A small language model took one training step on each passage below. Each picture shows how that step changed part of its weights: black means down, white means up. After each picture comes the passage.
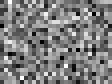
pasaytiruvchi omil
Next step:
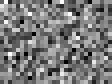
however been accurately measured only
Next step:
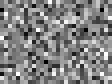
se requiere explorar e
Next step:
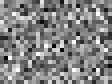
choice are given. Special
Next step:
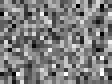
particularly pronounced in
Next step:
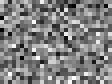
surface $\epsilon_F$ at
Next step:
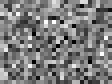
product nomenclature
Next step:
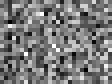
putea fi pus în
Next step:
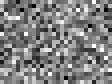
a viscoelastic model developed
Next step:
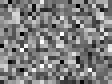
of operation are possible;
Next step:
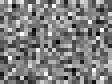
distance is calculated using the Friis
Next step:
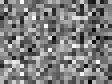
brain. Large datasets
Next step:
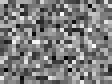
bounded in magnitude.
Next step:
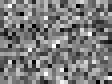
free of drifts and
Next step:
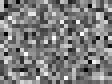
This is because the application of a
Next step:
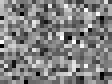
автоматически на
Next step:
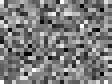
casos puede
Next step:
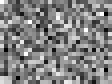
you think that's
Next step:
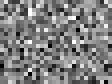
also intimately connected to the
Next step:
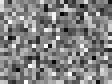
dos valores de ESG na
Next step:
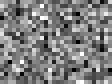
бар'єрів та
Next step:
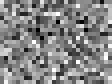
groups 2 and 11 had
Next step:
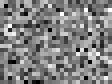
any software product to
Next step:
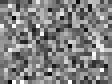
malocclusion correction.
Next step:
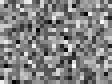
zu kopieren und
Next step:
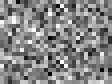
IEEE International Conference
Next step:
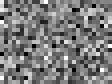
No hay que olvidar que
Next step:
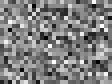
to 2000~eV. The values
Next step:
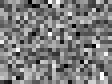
scalar $s_a$, and
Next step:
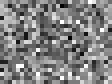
доп. добыча за
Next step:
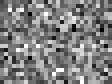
role of insecure
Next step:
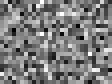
of beams provides new
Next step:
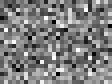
andozalarga mos
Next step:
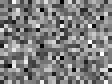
Reduzir a coleção
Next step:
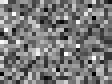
conditions, shown here through comparing evolution
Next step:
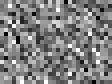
90 hp (Tabla
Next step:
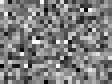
de estos grupos sociales
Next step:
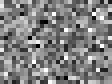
є спеціальною,
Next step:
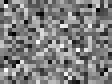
as \begin{equation} {\boldsymbol
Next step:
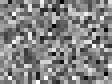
function. This method has proven to
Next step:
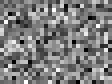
sent from a static
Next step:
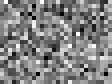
of E-learning,
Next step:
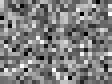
у школьников
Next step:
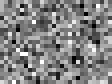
frequency in MDFF.
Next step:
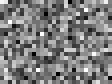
e}$ the gap size is
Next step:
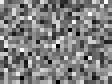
information in adolescent
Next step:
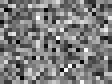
mi sono sempre
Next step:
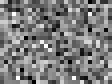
flat bands appear at
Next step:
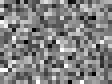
Transformer layers,
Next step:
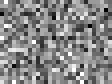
Union Next Generation
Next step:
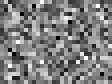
of the process to be simulated in
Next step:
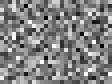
ensino seja realizado à
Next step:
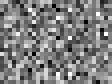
the system of quark and
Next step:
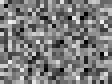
zamonaviy sanoat va
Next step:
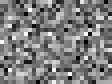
the lengths of the blue and
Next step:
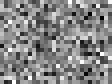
permitida. Este
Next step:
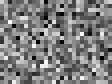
etilgen ullı
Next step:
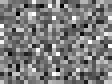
sur ce marché du
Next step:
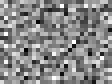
form: \MSC code
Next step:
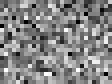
C $1s$ x-ray
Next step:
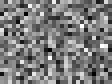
til vositalaridan
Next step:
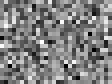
and also $X_A =
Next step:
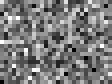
a number of peculiar
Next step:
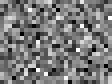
the value of the radius is independent of
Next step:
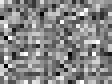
MI, USA,
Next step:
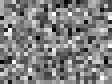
о производственных
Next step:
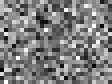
інформаційної роботи,
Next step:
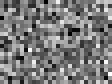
– ma’rifat,
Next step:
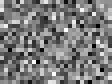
La question du transfert
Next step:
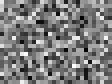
active layer as functions of
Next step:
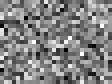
digitalização de coleções
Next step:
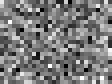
yuzaga keltirgan.
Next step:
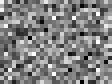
En esta actividad se
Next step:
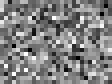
trend for SMGs to
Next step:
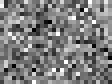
qo'llash orqali
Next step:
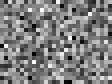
doctrine, procedural
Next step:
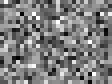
Section V. Finally, we
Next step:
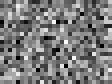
bagi pengembangan industri
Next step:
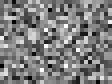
by the time derivation of the
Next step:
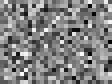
not to scale. FIG.
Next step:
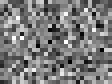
in a sensorless application.
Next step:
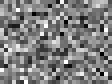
adecuado rendimiento
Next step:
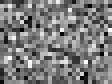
ahamiyatli bo'lgan
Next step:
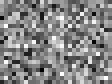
M. Perelomov;
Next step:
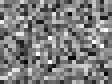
quantum computer. Since we can
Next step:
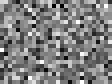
the Open5GS and the
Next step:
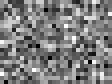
in behavior for the case of
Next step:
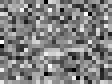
matorral (desierto
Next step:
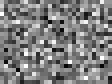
ettiği gelirin
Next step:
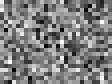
por primera vez en estas
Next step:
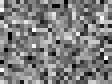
El diálogo gana
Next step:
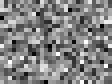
Personal ausbilde für die
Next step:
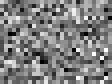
a variational approach with simple product
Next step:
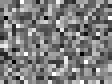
an, blieb aber,
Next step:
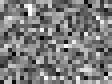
this type of evolution has been verified
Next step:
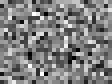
not converge, we try
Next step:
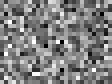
fiber optik. Dalam hal
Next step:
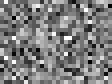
the Ising anyon with coordinate
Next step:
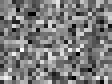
sur‘ati (yillik,
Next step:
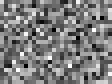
la identidad cultural
